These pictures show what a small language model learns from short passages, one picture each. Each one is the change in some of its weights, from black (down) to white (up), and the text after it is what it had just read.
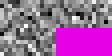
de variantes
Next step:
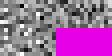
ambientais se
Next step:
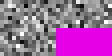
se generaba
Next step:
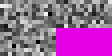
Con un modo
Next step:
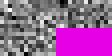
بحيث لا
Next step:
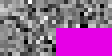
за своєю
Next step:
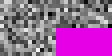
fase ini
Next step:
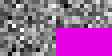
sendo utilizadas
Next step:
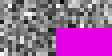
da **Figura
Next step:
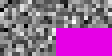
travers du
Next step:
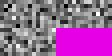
una figlia
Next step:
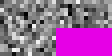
este trabalho objetiva
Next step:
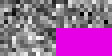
circular y
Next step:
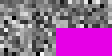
فصل و
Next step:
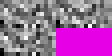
o valor do
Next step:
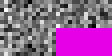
graph of
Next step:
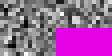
le quitaron
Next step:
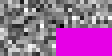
a fia a
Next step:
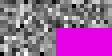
System /
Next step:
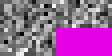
у кого
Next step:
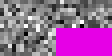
of young
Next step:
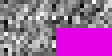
of a new
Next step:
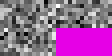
dan P.
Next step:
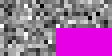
(perda de
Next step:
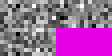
Já na
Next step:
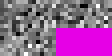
жанра —
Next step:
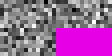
ijrochi sifatida
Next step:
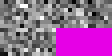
Epi Info
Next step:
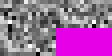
o fato de
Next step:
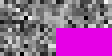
України. –
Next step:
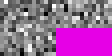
si $f
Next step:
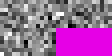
ver mais, a
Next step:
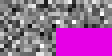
va kadr
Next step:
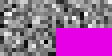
su caso, en
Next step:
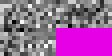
the oral
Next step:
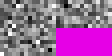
sendo de
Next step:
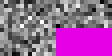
umat Islam
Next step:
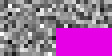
zal ook
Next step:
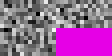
ripetente che
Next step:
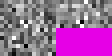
- O‘quv
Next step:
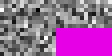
gastos com
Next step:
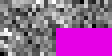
não permite
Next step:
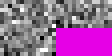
e competências
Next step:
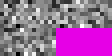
(har bir
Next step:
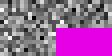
**The Use
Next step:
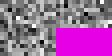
və su
